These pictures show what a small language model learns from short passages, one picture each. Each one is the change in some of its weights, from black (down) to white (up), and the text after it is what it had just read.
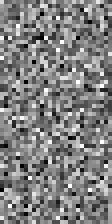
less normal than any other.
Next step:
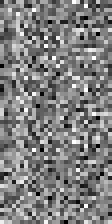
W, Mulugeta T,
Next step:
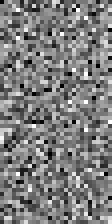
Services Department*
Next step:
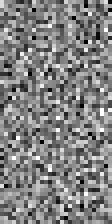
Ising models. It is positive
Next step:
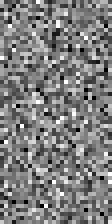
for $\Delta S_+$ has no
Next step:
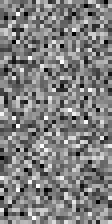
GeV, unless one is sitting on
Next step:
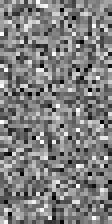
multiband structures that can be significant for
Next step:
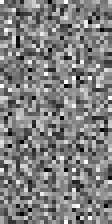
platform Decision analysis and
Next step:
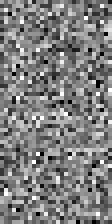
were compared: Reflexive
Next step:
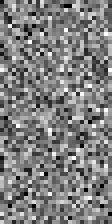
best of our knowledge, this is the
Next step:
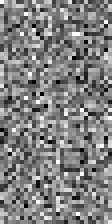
$\epsilon=-1$ case is
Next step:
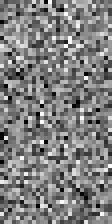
with high aspect ratio greater
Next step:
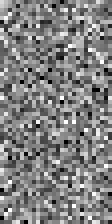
of the interventions are discussed in this
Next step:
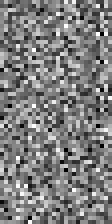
populations, Dorper populations
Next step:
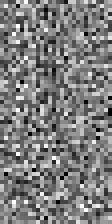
liguleless gene (*lg
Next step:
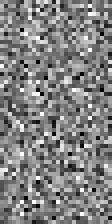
$\tau$ by maximizing the lower
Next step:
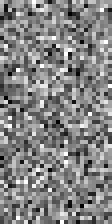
1$} \nd The idea is
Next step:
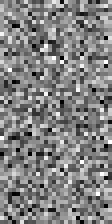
novel behavioural methods and functional magnetic
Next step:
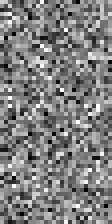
Inclusion - Equality and
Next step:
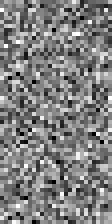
all of us, especially
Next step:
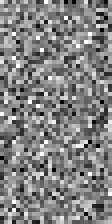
is noisy or partially
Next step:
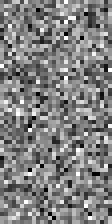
in the NW as they have the lowest
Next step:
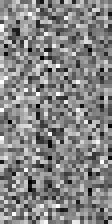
EvAluation BoArd
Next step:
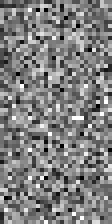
region to the Si detectors. A
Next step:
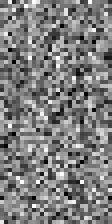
lines. The 2-sigma variations corresponding
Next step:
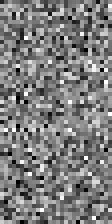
flexibility and customization
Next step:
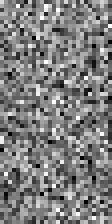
configuration leads to MEDs
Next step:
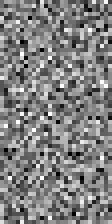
water from time to time. The
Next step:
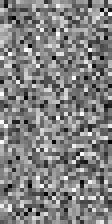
find that the same arc exists but
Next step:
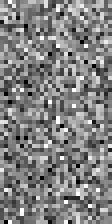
alternatives. We conclude that
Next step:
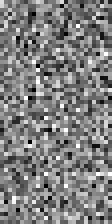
in the absence of HOS [see
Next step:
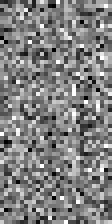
stronger positive correlations are found, which
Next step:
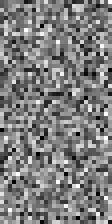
the spare capacity $\bs$
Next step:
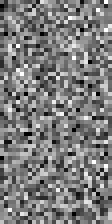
the use of vocabulary in a
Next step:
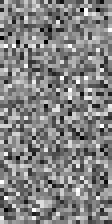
with custodial protection of
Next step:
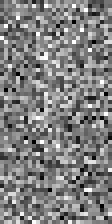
mall, have their products available to
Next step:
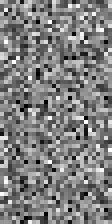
$k$ around $j$ to
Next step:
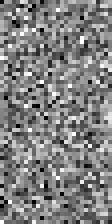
is not-observable dark
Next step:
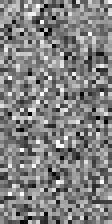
and astrology. In
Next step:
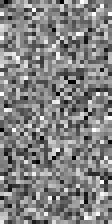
that the strut strength is not
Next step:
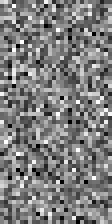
compromising a valid device that
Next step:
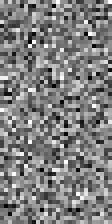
BLWP measurements. The
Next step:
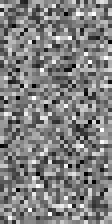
luminosity of $\approx
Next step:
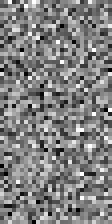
lines; (ii) The straight
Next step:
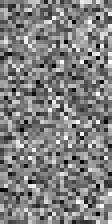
superposition of zero and double
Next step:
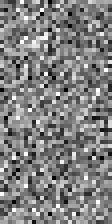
plus 350 ppm CO
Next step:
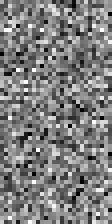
with surface magnetic fields a thousand
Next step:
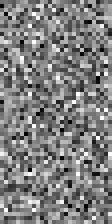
in the temperature of the magnetic interior with
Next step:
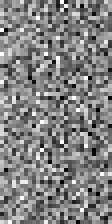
VICTORIA T.
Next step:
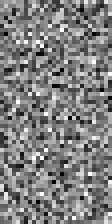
vs. number of scattering
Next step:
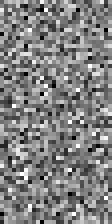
new one that is more efficient than the other
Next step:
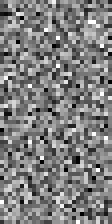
the DPPH free radical
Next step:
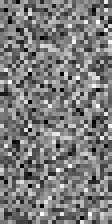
- Type of configuration
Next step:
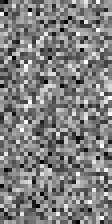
the performer interventions manipulate
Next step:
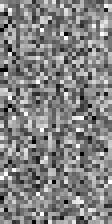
behavioural manifestations [1].
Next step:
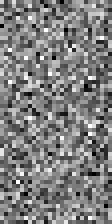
ecology and taxonomy of
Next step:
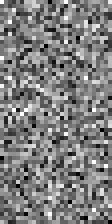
the band a platform to
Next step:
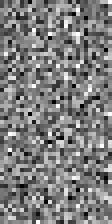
$\epsilon_m\to 0$ and the
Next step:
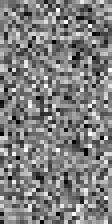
use $2000$ data of the
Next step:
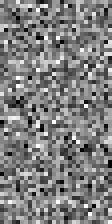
prioritized as much as
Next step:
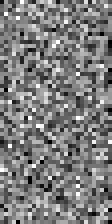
energy levels for two dots at a
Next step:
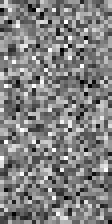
warped-space model in
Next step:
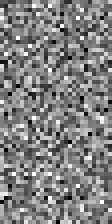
that VAT on knowledge regarding
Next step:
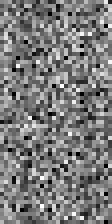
{\em J. Math. Phys.},
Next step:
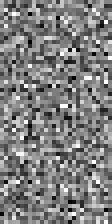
complement the usual way to assess EV
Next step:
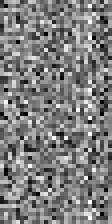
Yearly (%) Seasonally
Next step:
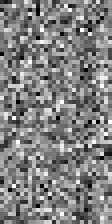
similarity has serious limitations.
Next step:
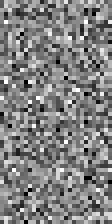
dominant harmonics.
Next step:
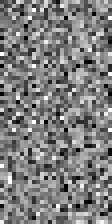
\cal{G}}{\partial \theta}
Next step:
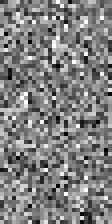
as CS term. The Maxwell
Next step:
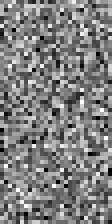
the overall pulse charge.
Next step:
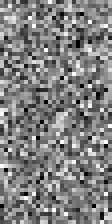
using the Hopkins statistic we
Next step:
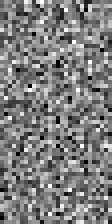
in a generalization of the normalized
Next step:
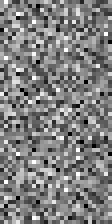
in promoting health by providing
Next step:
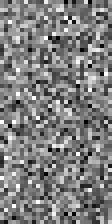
also, the benzylic protons of
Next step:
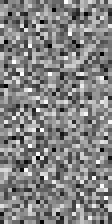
have linear time complexity in the number of
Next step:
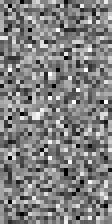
\ucite{ymw17}), and
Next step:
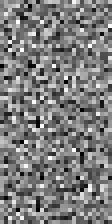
user study, which conversed with
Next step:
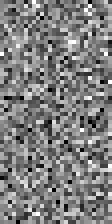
19. Olofsson,
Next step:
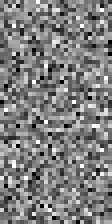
first two columns represent the nature
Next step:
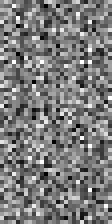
research, methodology, visualization,
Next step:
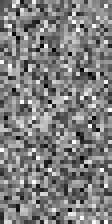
level, thus lowering the carbon
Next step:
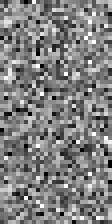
the development of decentralized machine
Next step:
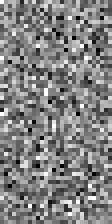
concentration equation. As the results of this
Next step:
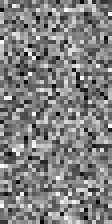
certain cancers and increased
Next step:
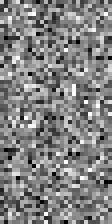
\begin{abstract} There are
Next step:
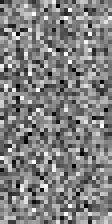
a linear combination of them correctly
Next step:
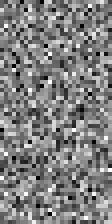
properties of the superconducting state in
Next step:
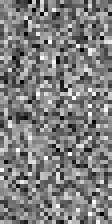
through static indentation tests on
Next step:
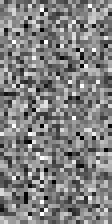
structure and constituent codes The
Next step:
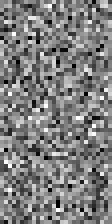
step of iteration. The radial
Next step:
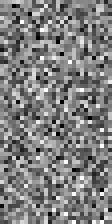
relationship between solutions of the HJ equation
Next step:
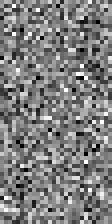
photoionization and shock models to
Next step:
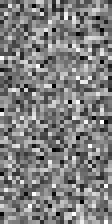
optimized to minimize the
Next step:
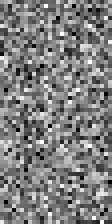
their ability to make sound
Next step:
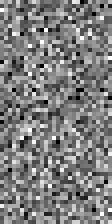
users, we introduce a {\it
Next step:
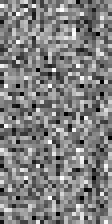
are the operators of the expansion in
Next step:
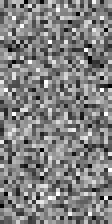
we will find the imaginary part as
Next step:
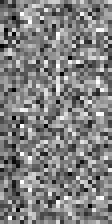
respectively). Solid curves represent the
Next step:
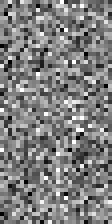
problem is uniform, then
